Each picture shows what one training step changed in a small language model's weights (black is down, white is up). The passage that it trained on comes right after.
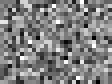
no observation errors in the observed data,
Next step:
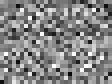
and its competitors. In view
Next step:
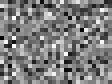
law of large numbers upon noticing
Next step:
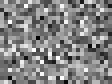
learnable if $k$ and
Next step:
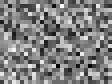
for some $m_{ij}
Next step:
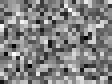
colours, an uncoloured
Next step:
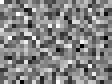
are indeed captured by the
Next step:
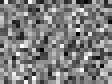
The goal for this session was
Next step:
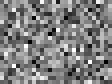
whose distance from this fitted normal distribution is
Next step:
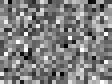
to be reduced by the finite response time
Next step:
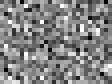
\IP^n$ is a projective
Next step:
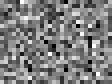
evaluation of the traces in the
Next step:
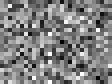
the lattice for the non-perturbative
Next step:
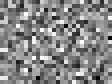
The same argument can also explain the slight
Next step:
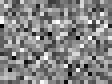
$X$ vanishes. For
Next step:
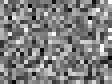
what sentence does the
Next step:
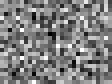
be progressive: in this
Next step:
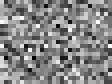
S$, a straightforward computation shows that
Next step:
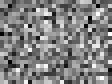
steady-state pulses as initial
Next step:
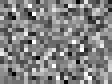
coincides with the covariance matrix returned by
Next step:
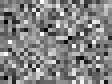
cannot be seen as an independent and more
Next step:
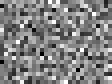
are from the GTX480
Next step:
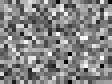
differential equations} Since we are interested in
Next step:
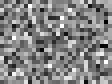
a service.\\ \hline 1-5
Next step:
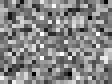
is typically included between the transmitter and
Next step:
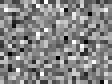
an isomorphism of Lie algebras by Theorem
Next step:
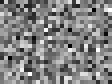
category of flows $\dtop$ to
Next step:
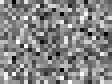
positive bands. A {\em positive
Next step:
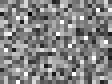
clear contradiction with the most basic counting
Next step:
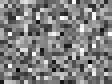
influence, tightly controlling the
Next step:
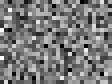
be, apart from two
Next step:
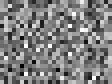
the practical significance of nonlinear
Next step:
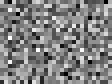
the situation is even less clear, because
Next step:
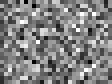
are fully resolved. The final
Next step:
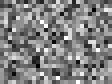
$\alpha$. This parameter, referred to
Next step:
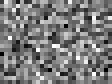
remains true in other measures, not
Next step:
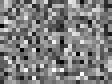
other homotopy relation $\sim_J$
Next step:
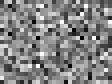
G. Bol}'s configuration and
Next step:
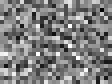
be inconsistent with Drude or
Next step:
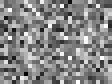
.$$ Therefore, there are two constants
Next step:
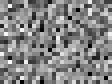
the reference layer is magnetized in the
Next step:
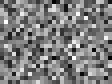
Wintner setting to a
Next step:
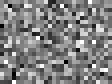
equations are well-posed. The goal
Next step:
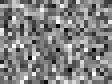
$d_2$ initially a
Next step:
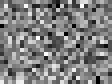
results of the CPA-theory.
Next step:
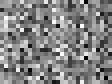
\end{remark} A
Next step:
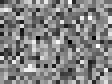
Hence, one can define the density function
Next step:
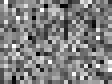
programming methods to solve specific subsidy
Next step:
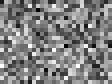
the observation that the VOF field
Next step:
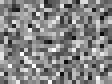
and time are reported for instances where a
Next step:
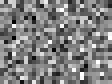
if the respective Lagrangians differ by
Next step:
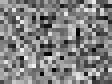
be enhanced or suppressed. As
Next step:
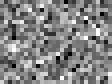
for single token writes.} We
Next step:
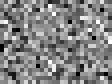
non-negative integer partitions $\la$,
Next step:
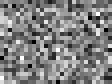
(i) a C atom of
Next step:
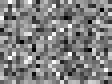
vorticity fields ($Q_\Phi$)
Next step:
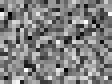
colloidal plateau
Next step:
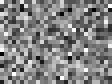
$k$-th order Shanks
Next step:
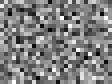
cross section of the SFS
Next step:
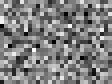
$O_\xi$ of infinite sequences
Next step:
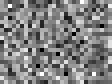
the integrated luminosity when observing the
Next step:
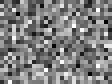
elliptic flow is believed to
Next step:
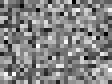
real coefficients. A function $\Psi
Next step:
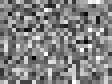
of~$K$. We assume that the
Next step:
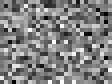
or antiferromagnetic states. \item
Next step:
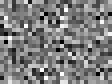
\setminus (-\infty,
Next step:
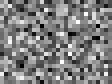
percent of all postings.
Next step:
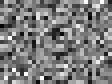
implementation. Moreover, it minimizes
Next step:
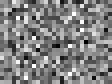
cannot be simulated by a simple
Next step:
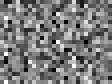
finis, Saito et
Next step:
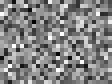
given a $2n$-dimensional manifold
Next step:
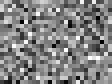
We may assume wlog that
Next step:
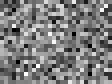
refined pseudo-labels iteratively
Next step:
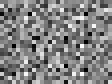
group certain objects of interest into subgroups called
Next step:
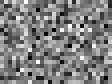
interaction loop that governs agent adaptation
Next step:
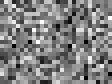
losing generality, we may set
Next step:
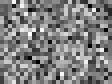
is manifest. On the other
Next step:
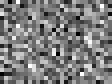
van der Sar, T., &
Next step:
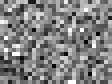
some preliminary attempts have also
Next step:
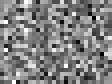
Also most experimental studies of Turing patterns
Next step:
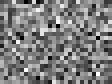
$V_d$. The topology of
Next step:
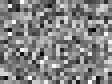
in the unit disc is the space
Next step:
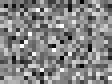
Groups (MSG) and
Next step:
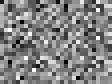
state projection measurement scheme to characterize the
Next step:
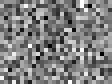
related to size-dependent LSP
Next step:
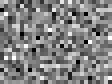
identify suchlike surrogate microstructures
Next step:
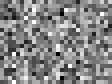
$15\,\%$ smaller value of
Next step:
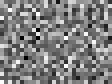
asymptotic normality, are needed to be
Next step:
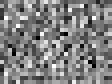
heterogeneity on trapping efficiency} The
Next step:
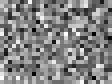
governance layer is implemented as a
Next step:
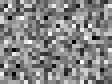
the corresponding head predictions show very limited
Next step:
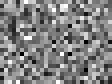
let $$\mathcal{A}
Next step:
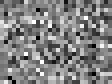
to $\xi$ and $\eta$
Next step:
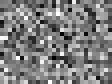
perturbations (\ref{pert}) which
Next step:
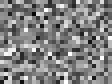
of the element $g$ in
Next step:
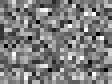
twice as slow in clusters than it
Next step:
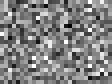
outgoing edges. By Lemma
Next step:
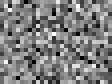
selection. Computationally, the
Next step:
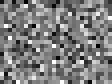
dynamics, analytic number theory, and
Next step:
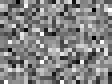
respect to the operations $\oplus$ and
